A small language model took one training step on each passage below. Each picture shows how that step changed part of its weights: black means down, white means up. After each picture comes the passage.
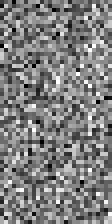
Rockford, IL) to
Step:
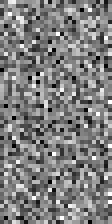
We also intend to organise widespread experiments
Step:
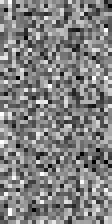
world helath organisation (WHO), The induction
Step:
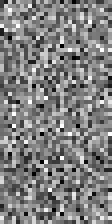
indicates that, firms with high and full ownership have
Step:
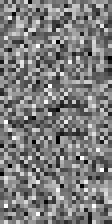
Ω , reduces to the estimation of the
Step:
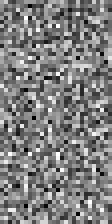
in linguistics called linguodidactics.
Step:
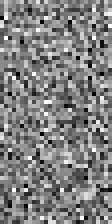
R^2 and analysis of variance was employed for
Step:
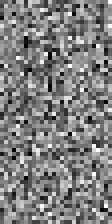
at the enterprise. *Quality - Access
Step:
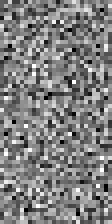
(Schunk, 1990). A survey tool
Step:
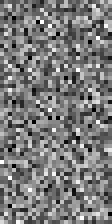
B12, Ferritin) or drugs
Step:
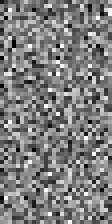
with *Snayu* and
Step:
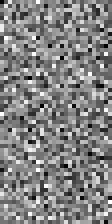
which the temporal correlations between measurement results will be
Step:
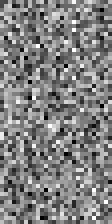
pericarp. 2. Ventral view of
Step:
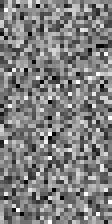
operation and maintenance [14]. The objective of this
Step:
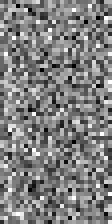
Khilji. Afterwards many Muslim
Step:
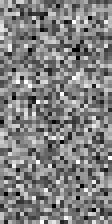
capacities interact in editorial political
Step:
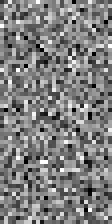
which originally inspired the idea of
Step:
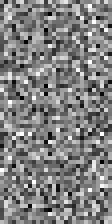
period of production of the drug product. New drugs
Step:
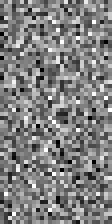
of PCa [8]. In medical imaging
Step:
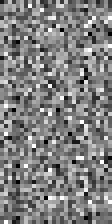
on the assumption that the majority of leaf
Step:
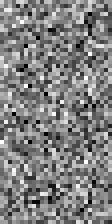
combination of expert set can be obtained by Eq.
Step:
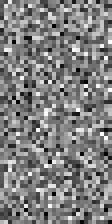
the idea that he wrote his works,
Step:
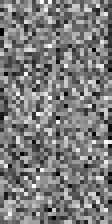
and **2a** amount in toluene
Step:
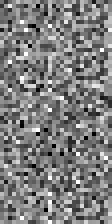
Switzerland* ²*Centre
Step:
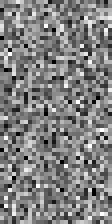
approaches are employed in the evaluation of the performance of
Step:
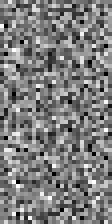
"A new model for iris data set classification
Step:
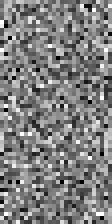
Introduction and advances to neutrosophic probability
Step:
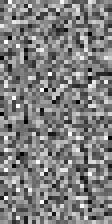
many relations on the history of music and technology,
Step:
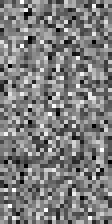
& positive travelling history with unsafe sex
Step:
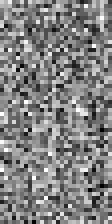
language. The command browser and output
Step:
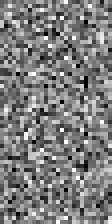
saving or wasting of fuel can make the
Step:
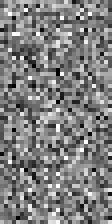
reliant on farming and fishing.
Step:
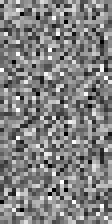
time, it is important to stress that a reduction
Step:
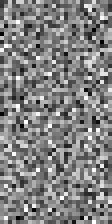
data collection and data analysis which resulted to
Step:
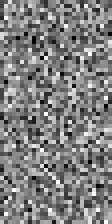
the inspection process that the received packet as
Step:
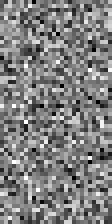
2 or more than two clinical symptoms as
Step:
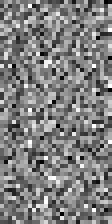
can be extracted in an *.csv
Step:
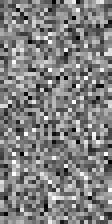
A new well is planned considering sufficient oil saturation
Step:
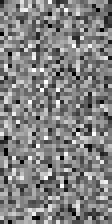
factor with around 16 to 30% contribution to the
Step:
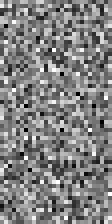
children walking on crutches may have
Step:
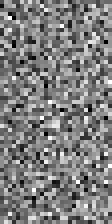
Mechanics and Physics of Solids
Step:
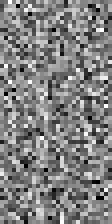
light from an interface of two media with
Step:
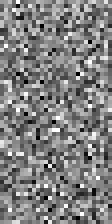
device, built in-house to our own
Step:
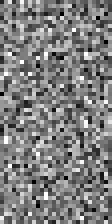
in Greece and Europe: introduction to the
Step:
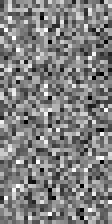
total damage and loss value, namely IDR
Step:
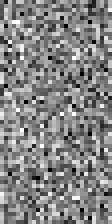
data indicates that they have mainly focus on personal
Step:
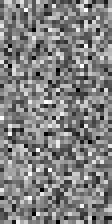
botnet and several malicious domains in a
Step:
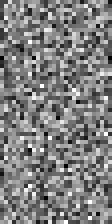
the ratings across the groups can be attributed to
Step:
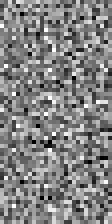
synthesis. The performance of these techniques has been presented
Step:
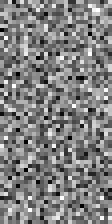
Department of Anesthesia, SMS Medical
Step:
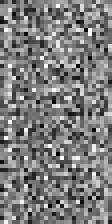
Shilpa Patel,
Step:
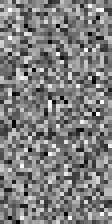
For example, standard surveys were not conducted in
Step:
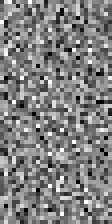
best performing stocks around the world. The research findings
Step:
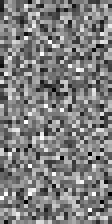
SMEs make market more competitive through
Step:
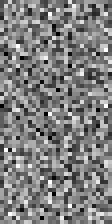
the link-cost function has four cost levels
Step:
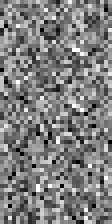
lead to movement of epithelial sheets
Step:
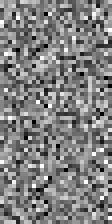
They found that the research-intensive universities
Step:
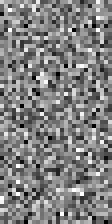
district/city, needs to determine:
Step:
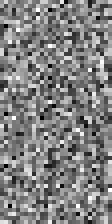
develop and retain the right people in the right roles
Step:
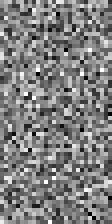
of images, they show existing metrics' ability to
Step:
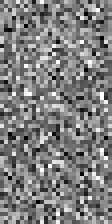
synthesized by mechanical alloying,
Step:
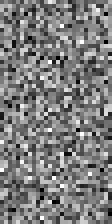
Suryanti^{2*} and
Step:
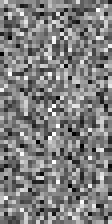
sobre la extracción y
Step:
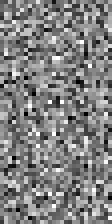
is already determined. The bidding and
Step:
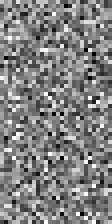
structures, there is still one more problem concerning understanding
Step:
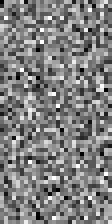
and HbA1c >7% in
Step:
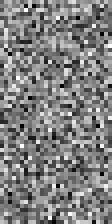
anti-inflammatory activity. In continuation to
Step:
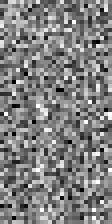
also plays a critical role in continuous governance and compliance
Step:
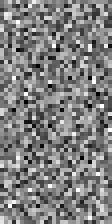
system, like Vicon. But it is not
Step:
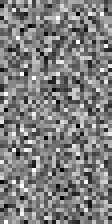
for composite carbon-based electrodes of hybrid
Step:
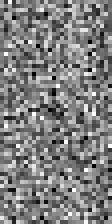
railway system is a complex electrical network
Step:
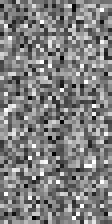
_nurses Pearson Correlation
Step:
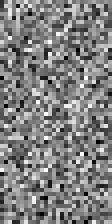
fact that the illumination time is 3
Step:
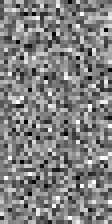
performance status index [0 - 4];
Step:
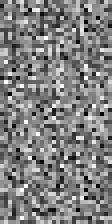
risk of T2DM than white Europeans,
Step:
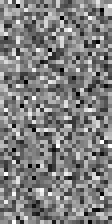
mission in order to achieve a really national independence
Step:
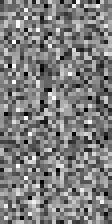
nanoparticles, (E) : particle size
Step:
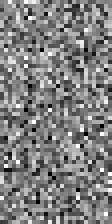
Despite all workflows being almost identical,
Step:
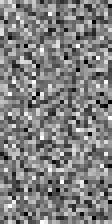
The proposed transverse running will make it possible to
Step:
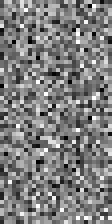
lymphocytes In this study, formaldehyde
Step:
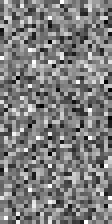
Social and hUman ceNtered
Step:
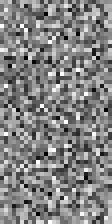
Structure Manufacturing, Composite
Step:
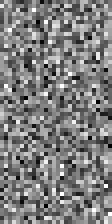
FX OpenFlow switch, Ryu
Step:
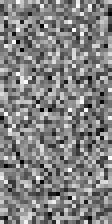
needs Death Rate Case complexity Medical officer availability
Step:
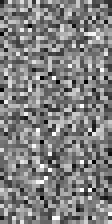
for patients with Grade I CT Scan
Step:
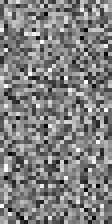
paper aims to assess the relationship between cultural profiles and
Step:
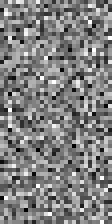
platform and illustrates how it will be used in
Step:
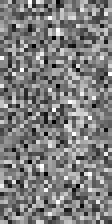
in proximal femoral fracture
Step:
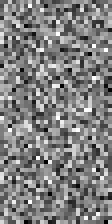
by the Parties that custodianship
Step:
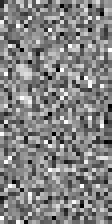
to depend on the initial concentrations of ammonia
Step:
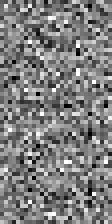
of the environment that hosts (once again)
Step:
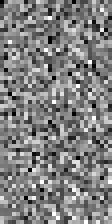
and support tissue healing. (Volek
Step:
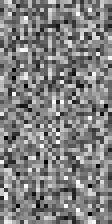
UL94-vertical burning. The
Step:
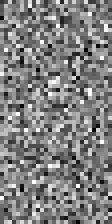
in the order of magnitude of 10^4
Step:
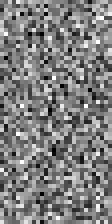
collaboration. This was a report of ICCAS
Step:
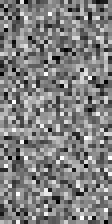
50 (8.38%) were located in the
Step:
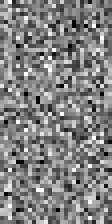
Professor Department of Ophthalmology
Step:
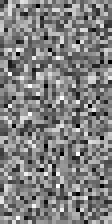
decrease in the number of agricultural food crop subsector
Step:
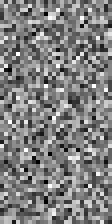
of the brand has positive, significant impact on
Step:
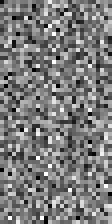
KS, Beauchemin
